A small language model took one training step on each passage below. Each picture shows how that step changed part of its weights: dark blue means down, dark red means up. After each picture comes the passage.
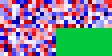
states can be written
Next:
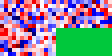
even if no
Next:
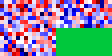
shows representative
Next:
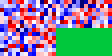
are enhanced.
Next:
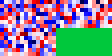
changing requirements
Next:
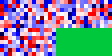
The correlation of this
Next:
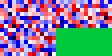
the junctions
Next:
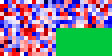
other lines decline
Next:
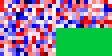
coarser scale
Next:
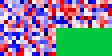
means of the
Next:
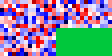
comparison with the
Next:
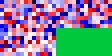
will be close to
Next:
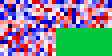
the left column the
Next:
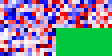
to the same class
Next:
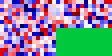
lengthy computation using
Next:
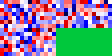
with a vanishing
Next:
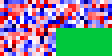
treated as a
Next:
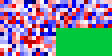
rich spatial
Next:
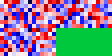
with separate parameters
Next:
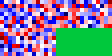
our spectra, but
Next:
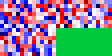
tensors of
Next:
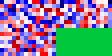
the shape of the
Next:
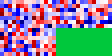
that both components
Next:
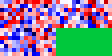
be fitted using
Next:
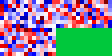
The author
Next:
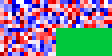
of each cluster.
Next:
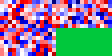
rather to other
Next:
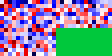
been obtained by
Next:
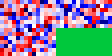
the differentiation
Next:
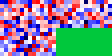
field as a function
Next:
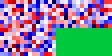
under Award
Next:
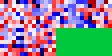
be tested by
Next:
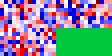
we end up with
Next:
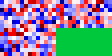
frames, and
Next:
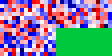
field and the classical
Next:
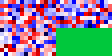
at present,
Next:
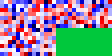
is a general
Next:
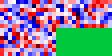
be reasonable;
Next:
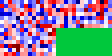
effective temperature.
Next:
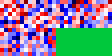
in Fig.
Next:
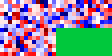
will lead to
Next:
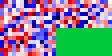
set when modelling
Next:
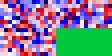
radiated by a
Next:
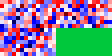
case since the
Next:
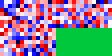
= 2$ because
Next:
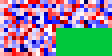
well as from
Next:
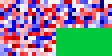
estimate of the
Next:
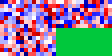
cross section remains only
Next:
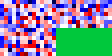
nm}$) that
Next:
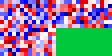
characteristic of the
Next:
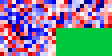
This large difference is
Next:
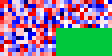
class of relations between
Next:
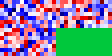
in the correlation.
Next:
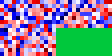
the definition difference of
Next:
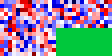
a Higgs field with
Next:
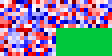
energies are given by
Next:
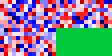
also to some
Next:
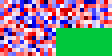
corresponds to the less
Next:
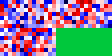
The eventual
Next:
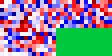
separated by 2
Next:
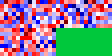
with fractional spatial
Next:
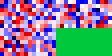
& Fan1
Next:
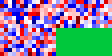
we use only one
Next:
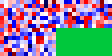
ratio of the measurement
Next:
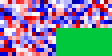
not be symmetric.
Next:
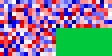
color scale
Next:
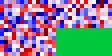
symmetry is anomalous
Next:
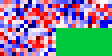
this round were
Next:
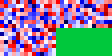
departing from
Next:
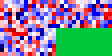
flares and
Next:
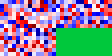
utility functions and
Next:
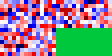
correspond to the
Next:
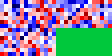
and third is again
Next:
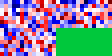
and elemental
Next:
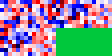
field configuration when
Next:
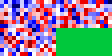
and to the left
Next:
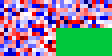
road networks of
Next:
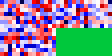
its site. This
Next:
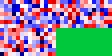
of each type
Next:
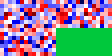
examine their
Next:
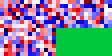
large number to
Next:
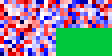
individual gets
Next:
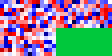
Studi di
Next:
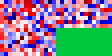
reflect a
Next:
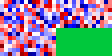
bounds the
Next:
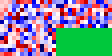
twice the
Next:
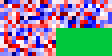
limit on the presence
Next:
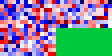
the same way that
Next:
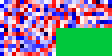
place on every
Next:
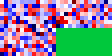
can be applied not
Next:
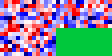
particles keep
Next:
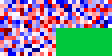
the Earth
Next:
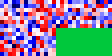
and contract
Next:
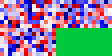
In this case,
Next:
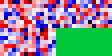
data was performed above
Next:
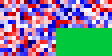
in the counting
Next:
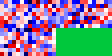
as a function of
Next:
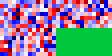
transition occurs.
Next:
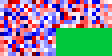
n + \vec
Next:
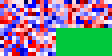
set of parameters,
